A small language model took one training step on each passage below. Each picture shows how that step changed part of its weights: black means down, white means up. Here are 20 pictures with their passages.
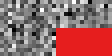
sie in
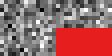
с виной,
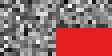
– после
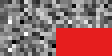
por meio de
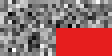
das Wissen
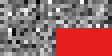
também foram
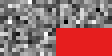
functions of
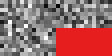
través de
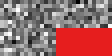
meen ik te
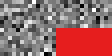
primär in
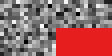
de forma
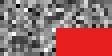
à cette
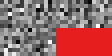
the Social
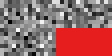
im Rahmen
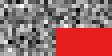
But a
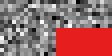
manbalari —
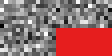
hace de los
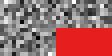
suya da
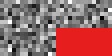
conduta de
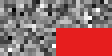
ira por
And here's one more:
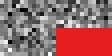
Tien Shan
